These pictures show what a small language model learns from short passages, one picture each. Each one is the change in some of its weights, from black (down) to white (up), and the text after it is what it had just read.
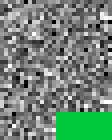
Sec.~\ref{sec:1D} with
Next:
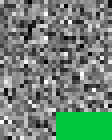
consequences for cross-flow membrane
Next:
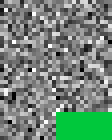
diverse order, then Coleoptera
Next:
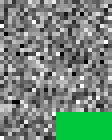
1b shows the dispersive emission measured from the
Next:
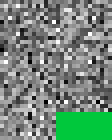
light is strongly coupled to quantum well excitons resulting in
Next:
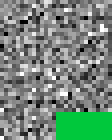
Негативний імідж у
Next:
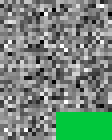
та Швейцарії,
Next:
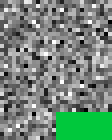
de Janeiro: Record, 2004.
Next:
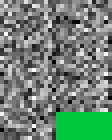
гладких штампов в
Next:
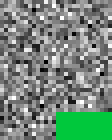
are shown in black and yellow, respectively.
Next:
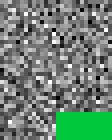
more impressive is that weight lifting
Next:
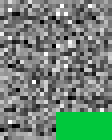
от сўз туркумига хос
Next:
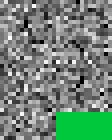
DA.\footnote{The literature uses the term
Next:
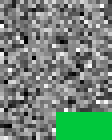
way of comparison, the light band shows the extracted range
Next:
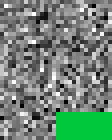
the string spectrum. The Euclidean perspective on
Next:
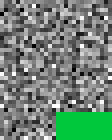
solid-like states and completing the jamming
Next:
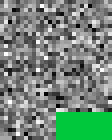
Directorate of Health Services,
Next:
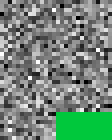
from data brokers and vendors \item
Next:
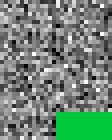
we demonstrated potential mitigation methods against
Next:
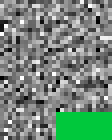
00\right\rangle ,\left\vert
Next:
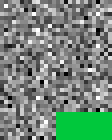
aspek yang satu tidak bisa
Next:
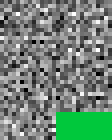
pavilhão da Alemanha na
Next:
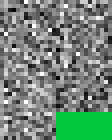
identified by either heating or cooling the substrate
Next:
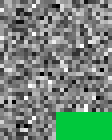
the assumption that both the $\Lambda$ correction and
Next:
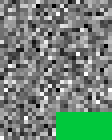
plays an important role in the theoretical analysis and
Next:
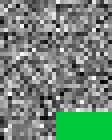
viscosity correlated with PCV in this
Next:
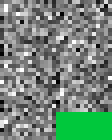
de interesse nos indivíduos
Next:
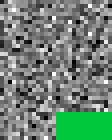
assume that the detectors are continuously read out at the
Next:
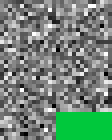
Тешикташ и Мачай
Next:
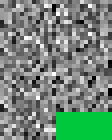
уніатам наприкінці
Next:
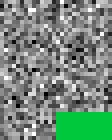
help individuals, especially pastors, set realistic
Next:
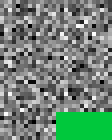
M., Hnatenko I. Simulation modeling
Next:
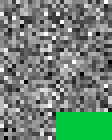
3 18% respondents were not aware about
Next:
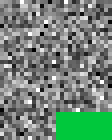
nano-notch. A standard Gilbert
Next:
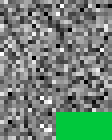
simultaneously geodesic with respect to both
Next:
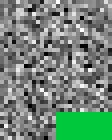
organik (Gunlazuardi &
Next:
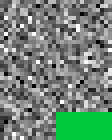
low-energy spin dynamics. Though the exact mechanism
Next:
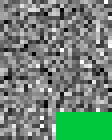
more importantly for the present discussion, the boundary condition
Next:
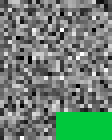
therefore plan a significant margin on these volume estimates
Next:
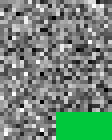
tadqiqotlarga adabiyot ilmi
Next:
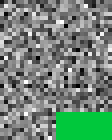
com margem de segurança para
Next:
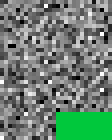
the degree of understanding on the decision maker, the
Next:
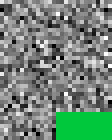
RF cavities can develop and cause damage
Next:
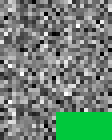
assess soil quality based on criteria such as texture,
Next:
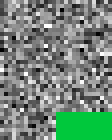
le plan formel. La description d'El
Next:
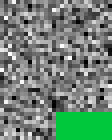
this study are available from the corresponding author upon reasonable
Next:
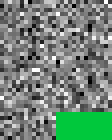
HI, and MO is supported by
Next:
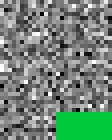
classification Эгамбердиева
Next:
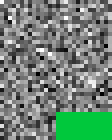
(physical shape), i.e., a period that
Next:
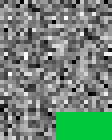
{Benjamin~J.}\ \bibnamefont
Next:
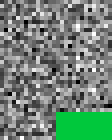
Men werkt thans echter op het
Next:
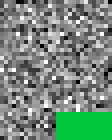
modem test obtained from the stationtest,
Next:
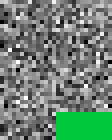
to the future of this exciting and changing
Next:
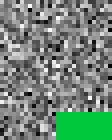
cambio, en Orellana y
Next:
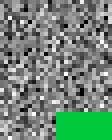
lays out and discusses some general rules of
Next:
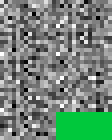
Д. Д. Шостакович
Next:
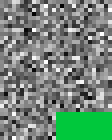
*Inscriptiones Graecae ad res
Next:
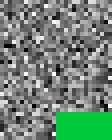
the Kampung Laut Health Center,
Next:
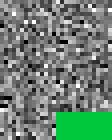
After a strain of 0.004 in/in
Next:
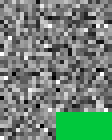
that use to identify the potential risk and provide the means
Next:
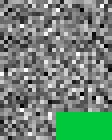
Professor Richard Askey for motivation,
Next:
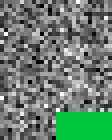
45 categorias preliminares. O
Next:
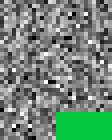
Blaise Pascal (1623
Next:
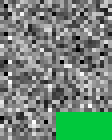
this study, the researchers used 5 (five)
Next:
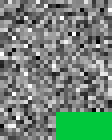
the resistance is due only to the fact that the normal
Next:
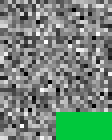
20. Iftenie, V.
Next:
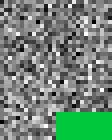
used the symmetrization inside fragmenting
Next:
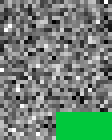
stevia at 20 rpm. The highest
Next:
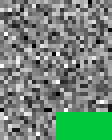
proposed Super $\tau$-Charm Facility
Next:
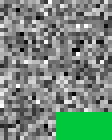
Description Both Polysemous words
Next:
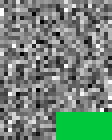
and used various regression techniques to find a correlation
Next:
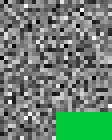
At 3 a.m. on January 27,
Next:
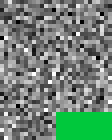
fine-tune the same model for a different
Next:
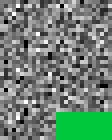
como a isenção do recolhimento de
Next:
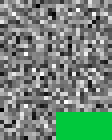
where it was possible to get a job with
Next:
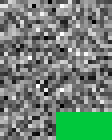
a podobne ja to aj v
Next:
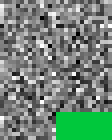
is the usual SM lepton doublet and
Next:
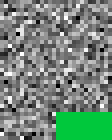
boshlang‘ich sinflarda so‘z
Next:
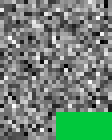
argued by Michael Bányai
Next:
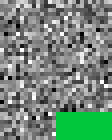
juiste instructie eerste
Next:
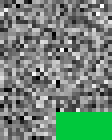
e tirar fotografias sem a
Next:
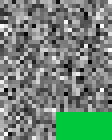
sciences are not part of the agenda of
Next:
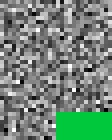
output symbols is $n = k_s -
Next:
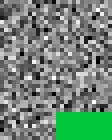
are too generous to trifle with me.
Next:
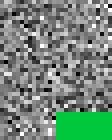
or not items should be included. We selected the
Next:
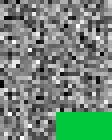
sözünü ettiği daha
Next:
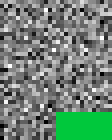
structure through a topological term. In other words,
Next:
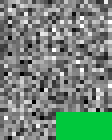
field $a(x)$ condenses for
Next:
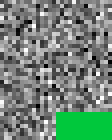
represents a key outstanding question in modern physics and
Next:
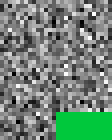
for achieving high results, the underlying school culture,
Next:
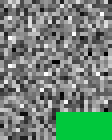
current research has some important implications for theory and
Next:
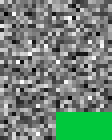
of clumping in the subsonic photosphere
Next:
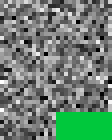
placed on the inside of the home
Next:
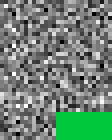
of the 1297 *Seconde
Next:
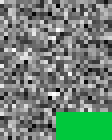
qiladi. Qahramonlardagi
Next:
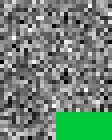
para com suas comodidades. O professor assume
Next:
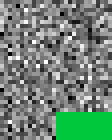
the Supporting Information) is, by and
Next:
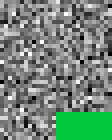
Eq. \eqref{tau}, although steric
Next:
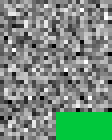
rivojlanishining ichki mantig'i,
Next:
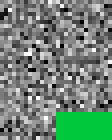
carbon intensity of the electricity grid can achieve high potential
